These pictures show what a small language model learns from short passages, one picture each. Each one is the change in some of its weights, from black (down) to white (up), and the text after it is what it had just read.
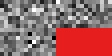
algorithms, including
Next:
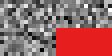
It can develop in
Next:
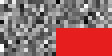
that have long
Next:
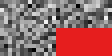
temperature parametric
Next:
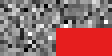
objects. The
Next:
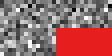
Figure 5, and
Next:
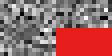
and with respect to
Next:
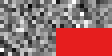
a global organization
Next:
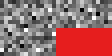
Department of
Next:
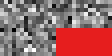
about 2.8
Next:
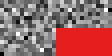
are treatable with
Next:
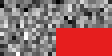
physics studies and
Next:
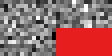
years the market
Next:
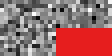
data on the
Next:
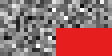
with two seedling
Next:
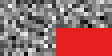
21]. Moreover,
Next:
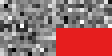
to assess the influence
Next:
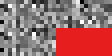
death. By
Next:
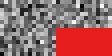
the principal stress
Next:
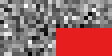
it is to do
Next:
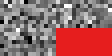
of trust,
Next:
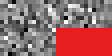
gap of several
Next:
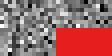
some delicate
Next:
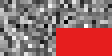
testing of a small
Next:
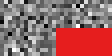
of women had
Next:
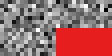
is for vertical
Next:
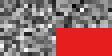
Associated with
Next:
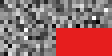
four years of
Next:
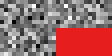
is not from this
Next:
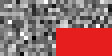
consisted of men
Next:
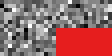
specimens of
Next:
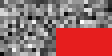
preferences may be
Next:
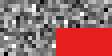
before it is
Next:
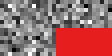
women in need.
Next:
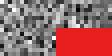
for faster,
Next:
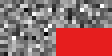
We propose a
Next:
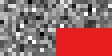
in mind,
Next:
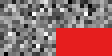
Materials and
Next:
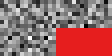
educational attainment
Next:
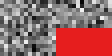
above sum yields
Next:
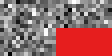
& Ben,
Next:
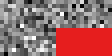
in food system
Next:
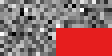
and Hunter
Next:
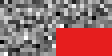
collected from the
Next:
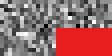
it possible to take
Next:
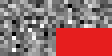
can also document the
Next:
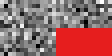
to the writing
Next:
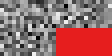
influence or impact of
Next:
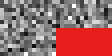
a result, teachers
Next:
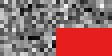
the deviation between
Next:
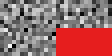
and integration of the
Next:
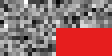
help to do their
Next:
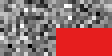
in high demand,
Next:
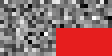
a person like work
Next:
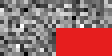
information needs,
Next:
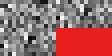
lower level of
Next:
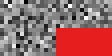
of total)
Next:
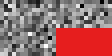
more ‘our’
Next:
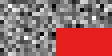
Khan, on
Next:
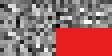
species and their
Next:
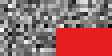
example vector
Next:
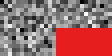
involved (Jann
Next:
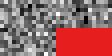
the end of the
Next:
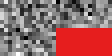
the most critical aspects
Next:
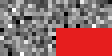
were simulated using
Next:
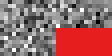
in row k
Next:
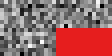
the thermal
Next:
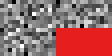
Power Generation
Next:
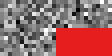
5. What
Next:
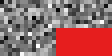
available upon
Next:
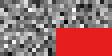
investments have become
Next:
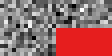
comparison with the original
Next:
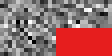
test was employed.
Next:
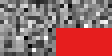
conflict of
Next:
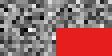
is a relationship between
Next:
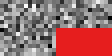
only consider it if
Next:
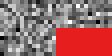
serious clinical
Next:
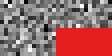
of the rebar
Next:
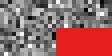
material and energy
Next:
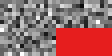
we can say
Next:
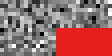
discussion on how
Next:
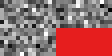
illustrate their potential
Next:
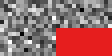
increasing population, large
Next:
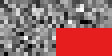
international and national
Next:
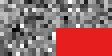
in numerous clinical
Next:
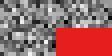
teachers value practical
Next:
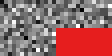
years old male presented
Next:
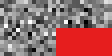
analysis is used to
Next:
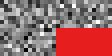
informed consent
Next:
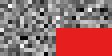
noise image.
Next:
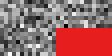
in response to
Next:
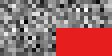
water. The
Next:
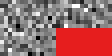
element model of the
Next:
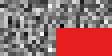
model's input
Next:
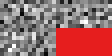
and the set without
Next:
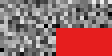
initial linguistic
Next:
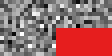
physical and others caused
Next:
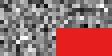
directly related to the
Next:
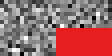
social and economic fields
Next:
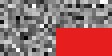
am I”
